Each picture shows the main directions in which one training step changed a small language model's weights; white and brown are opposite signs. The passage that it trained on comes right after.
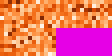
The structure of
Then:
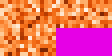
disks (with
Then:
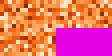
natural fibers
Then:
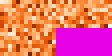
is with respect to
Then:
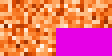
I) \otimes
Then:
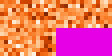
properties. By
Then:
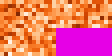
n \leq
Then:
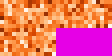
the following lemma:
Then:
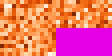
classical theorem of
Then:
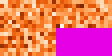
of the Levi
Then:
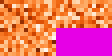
the upper bound given
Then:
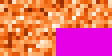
an isometry
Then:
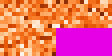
medication most
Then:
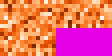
section we prove that
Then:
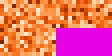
the formula (\ref
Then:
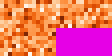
two poets contains
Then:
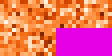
mapping $m
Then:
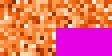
requer que os
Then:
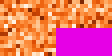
Department of
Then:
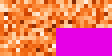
CC has only
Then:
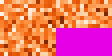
irreducible components of
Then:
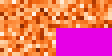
la volición
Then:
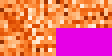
edge by erasing
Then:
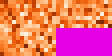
to the longest
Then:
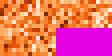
se refere a
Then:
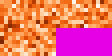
(in some
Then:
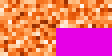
and a wide
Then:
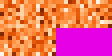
projetos e
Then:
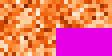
for wet
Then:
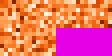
приводит в
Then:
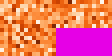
\noindent $
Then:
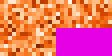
в разных
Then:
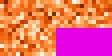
corresponding to the first
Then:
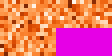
least, the construction
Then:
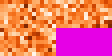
the exponential dependency
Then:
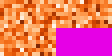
resultados de la
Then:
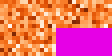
2 – опис
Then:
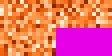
valor total de
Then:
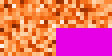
the beta
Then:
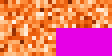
well defined and belong
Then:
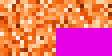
would like to
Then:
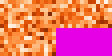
can be explicitly
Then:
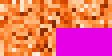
al dato de
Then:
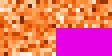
for $L$
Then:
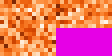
cuanto a la
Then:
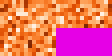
do Rio
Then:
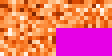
splits into
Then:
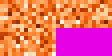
\neq J
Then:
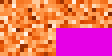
with respect to the
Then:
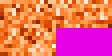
a fim de
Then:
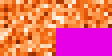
A$ along
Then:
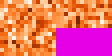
dan turunnya
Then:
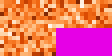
position. The
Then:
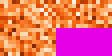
description of
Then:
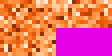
all subsets of
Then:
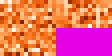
Poisson structures
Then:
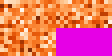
в процессе
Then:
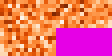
a la labor
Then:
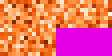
in the last inequality
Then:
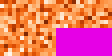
we see that the
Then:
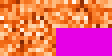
The second class of
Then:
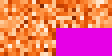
instrumentos de
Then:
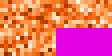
formato -
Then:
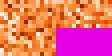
lemma we will show
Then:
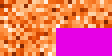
Es importante
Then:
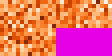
for various time
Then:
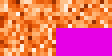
mesh of size
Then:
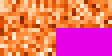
large $n$,
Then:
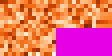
is enough to
